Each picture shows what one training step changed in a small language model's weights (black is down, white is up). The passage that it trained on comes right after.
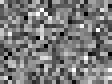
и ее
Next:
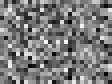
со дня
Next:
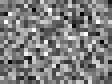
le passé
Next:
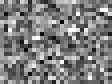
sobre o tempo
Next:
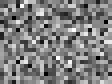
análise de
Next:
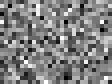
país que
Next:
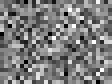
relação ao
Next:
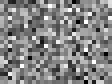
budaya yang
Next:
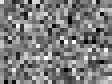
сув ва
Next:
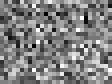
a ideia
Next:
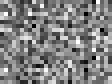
mm și 1
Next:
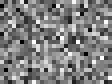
assim que a
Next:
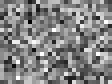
1 vida.
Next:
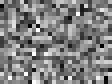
que poderá
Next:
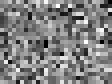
per poter
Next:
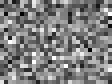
su capacidad
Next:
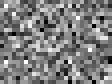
pour but de
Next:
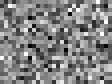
matn bilan
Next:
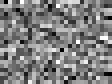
sobre o qual se
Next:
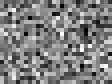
enfermo y
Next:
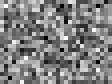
diversas y se
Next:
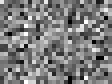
виде доли
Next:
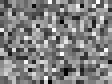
lista de
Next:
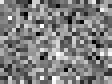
унинг ҳар
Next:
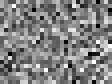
U Tinch
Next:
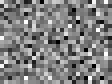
XIX -
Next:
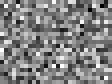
fuente de
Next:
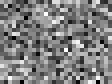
ou maiores para
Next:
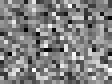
a utilização das
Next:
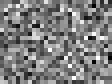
RM, cu
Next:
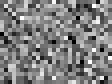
Quelle est
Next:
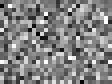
shu bilan
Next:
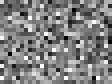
роль суда
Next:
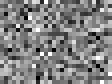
ва ундан
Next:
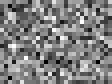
retos y
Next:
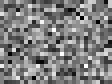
a loyal
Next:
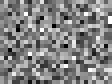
bet ir
